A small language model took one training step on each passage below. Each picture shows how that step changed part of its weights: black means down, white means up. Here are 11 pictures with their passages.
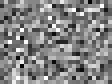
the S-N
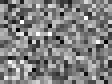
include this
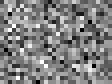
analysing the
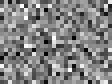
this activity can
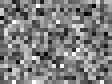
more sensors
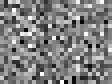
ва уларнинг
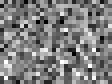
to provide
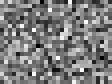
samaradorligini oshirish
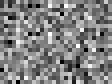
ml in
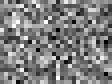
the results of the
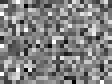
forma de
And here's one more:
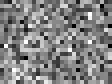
and why we
